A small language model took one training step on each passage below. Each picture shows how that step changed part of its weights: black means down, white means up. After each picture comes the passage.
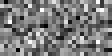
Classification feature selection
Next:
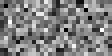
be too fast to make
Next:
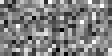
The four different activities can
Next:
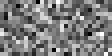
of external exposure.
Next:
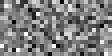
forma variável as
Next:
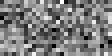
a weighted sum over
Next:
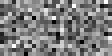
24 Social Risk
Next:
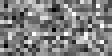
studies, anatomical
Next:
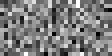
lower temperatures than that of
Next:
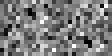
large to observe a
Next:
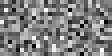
IP Text
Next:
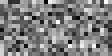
Wind} In their
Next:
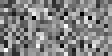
IHC group
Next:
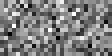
The interfacial
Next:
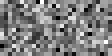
of verbal communication are
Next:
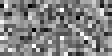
Nisreen A.
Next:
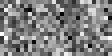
the MC results
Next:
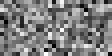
any length into a unique
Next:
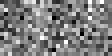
the rms noise level
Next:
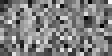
depicts our results
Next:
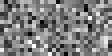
Data acquisition.
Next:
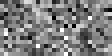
the covering space.
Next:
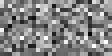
argumentos en
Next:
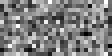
normalization. The second
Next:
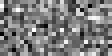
window with fixed size
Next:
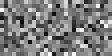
dalam bentuk
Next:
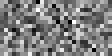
of Resource and
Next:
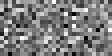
artigo é
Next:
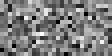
Universidade Federal de
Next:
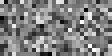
regularization is assumed throughout
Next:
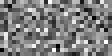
The core techniques include
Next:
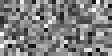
of stream ciphers
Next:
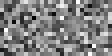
Along with that
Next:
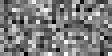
opposite order —
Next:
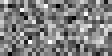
rep (years))
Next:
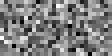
aux filles du
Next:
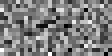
vulnerability detection. -
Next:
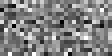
including DADA2
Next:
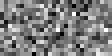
la página
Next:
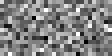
Institute for Applied
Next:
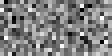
hole is in the dot
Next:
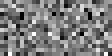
brengen in het
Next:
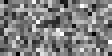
values, $0$
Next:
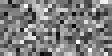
in TMF .
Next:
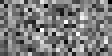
of forms—such
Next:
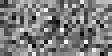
first examined the size
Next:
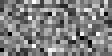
These pH levels do
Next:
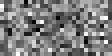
anterior portion of
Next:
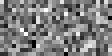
coefficient of variation helps to
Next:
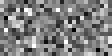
ilimiy isler
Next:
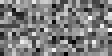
1). The usage
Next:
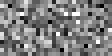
pore-scale simulations
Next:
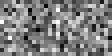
defocusing fluctuations
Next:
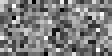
hemos presentado
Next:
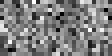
the mean-density
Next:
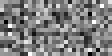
el código
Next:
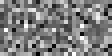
market, and overall
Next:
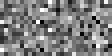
calculation. Right
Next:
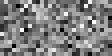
onto a lower dimensional
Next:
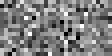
We also measure the broad
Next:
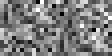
of Environmental
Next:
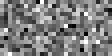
of fluid elements can be
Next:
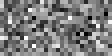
Use of Mobile
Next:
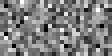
than 2% peak area
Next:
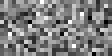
as environmentally induced
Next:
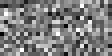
Pacinian system
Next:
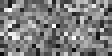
appreciating the
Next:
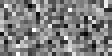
mixing. This
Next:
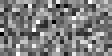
wavelength pattern. This
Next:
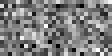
pregnancy after
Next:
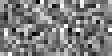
of classical or quantum
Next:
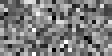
the north,
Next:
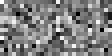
mal'un”. In
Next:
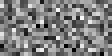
negativos ou
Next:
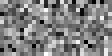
C on respiratory
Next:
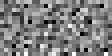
risk assessment. Here,
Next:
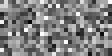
as geographical location
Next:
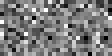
Fixed guides
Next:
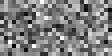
as differences in the pattern
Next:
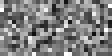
refugees.** At
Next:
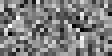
sódio e
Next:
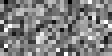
energy: over the previous
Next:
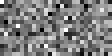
This formula is a
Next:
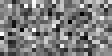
as a T1:
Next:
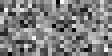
conclude that the
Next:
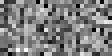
formation of new knowledge and
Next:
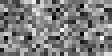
the readout time between
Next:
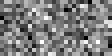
a direct indicator of
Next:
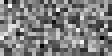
créativité à
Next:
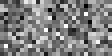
the equations obtained in the
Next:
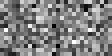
with data from DNS
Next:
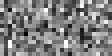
failure at the
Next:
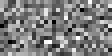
по течению -
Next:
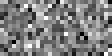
in completing their
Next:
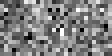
the ML models as
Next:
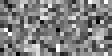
use. The low computational
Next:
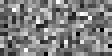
sum rate of the considered
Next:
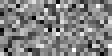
PDF probes such
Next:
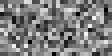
maturation and
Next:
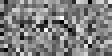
coupling and including the leading
